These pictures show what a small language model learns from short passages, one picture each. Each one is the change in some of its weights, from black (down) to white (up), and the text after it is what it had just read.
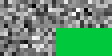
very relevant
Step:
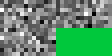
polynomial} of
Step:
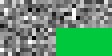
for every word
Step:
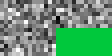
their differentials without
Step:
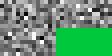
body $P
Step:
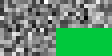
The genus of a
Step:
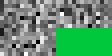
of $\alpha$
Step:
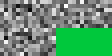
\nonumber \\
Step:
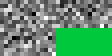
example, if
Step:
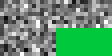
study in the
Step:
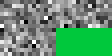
sequence. This is
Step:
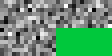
control the size of
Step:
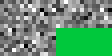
parameter $b$
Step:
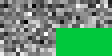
on the commutation
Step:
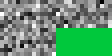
links are
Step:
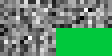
and Segal
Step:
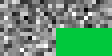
fair coin
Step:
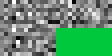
que es un
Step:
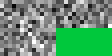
We also processed
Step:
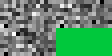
This strategy was
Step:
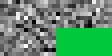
then one of the
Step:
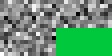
$c$ are
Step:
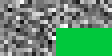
0 & \ldots
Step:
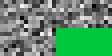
function on a
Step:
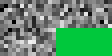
equivalently, we
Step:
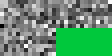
stacks presented
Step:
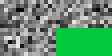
for instance a
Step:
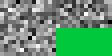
as geodesics of
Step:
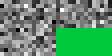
--note that we
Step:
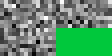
difficult case of
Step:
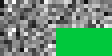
the end of this
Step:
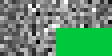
index of the system
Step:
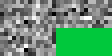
reference and further
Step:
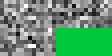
to minimize the
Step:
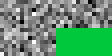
focal. A
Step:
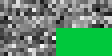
returns a
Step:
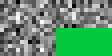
then there is at
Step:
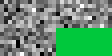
order to prove
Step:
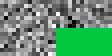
the origin,
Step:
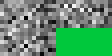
\bm u =
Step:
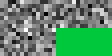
In fact, if
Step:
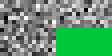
as an interior
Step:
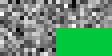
appears that the
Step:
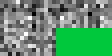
to a constant,
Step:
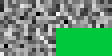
of the model is
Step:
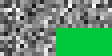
if for each
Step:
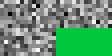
Ser. A
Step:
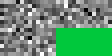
contained in the assumption
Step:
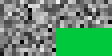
The technical
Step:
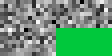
where the right hand
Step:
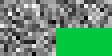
This approximates
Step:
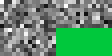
\hskip 2em
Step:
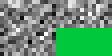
stochastic optimization.}
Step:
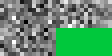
boundedness and stability
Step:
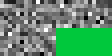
| \Ric
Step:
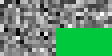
we let \[
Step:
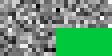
most one.
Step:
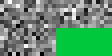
for dislocation
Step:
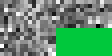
described in the present
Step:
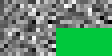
5 of the
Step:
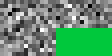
strategy, then with
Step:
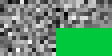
passing we
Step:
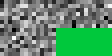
is an element of
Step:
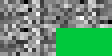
complexity one were
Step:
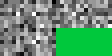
more and more
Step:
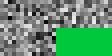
with a common root
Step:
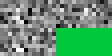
law for exponential
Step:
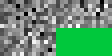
Reordering terms
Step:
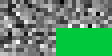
premorphism from
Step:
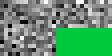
We assume to obtain
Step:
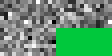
trading node connected
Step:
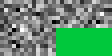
used in the geometric
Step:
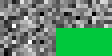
of above proves that
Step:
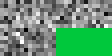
the support along
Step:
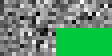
of $G$
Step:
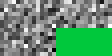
are not necessary
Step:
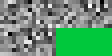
the training
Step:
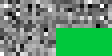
communication of
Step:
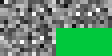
use of local duality
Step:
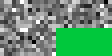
an analogous
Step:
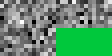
solution correctly
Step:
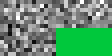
at $a$
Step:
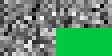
{\em homogeneous
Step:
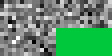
lower bound problem is
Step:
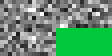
points $m$
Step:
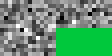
divide the problem
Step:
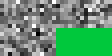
design construction. The
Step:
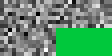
of all the
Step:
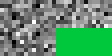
the free group on
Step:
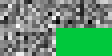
the following facts
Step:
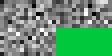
is defined as
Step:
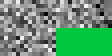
considered system.
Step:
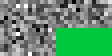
be a neighborhood such
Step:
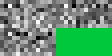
that $$\split
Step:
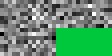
% received
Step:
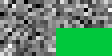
class of Riemannian
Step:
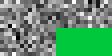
critical framework. For
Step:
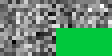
we indicate a
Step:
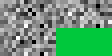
gcd condition
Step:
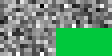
while the third
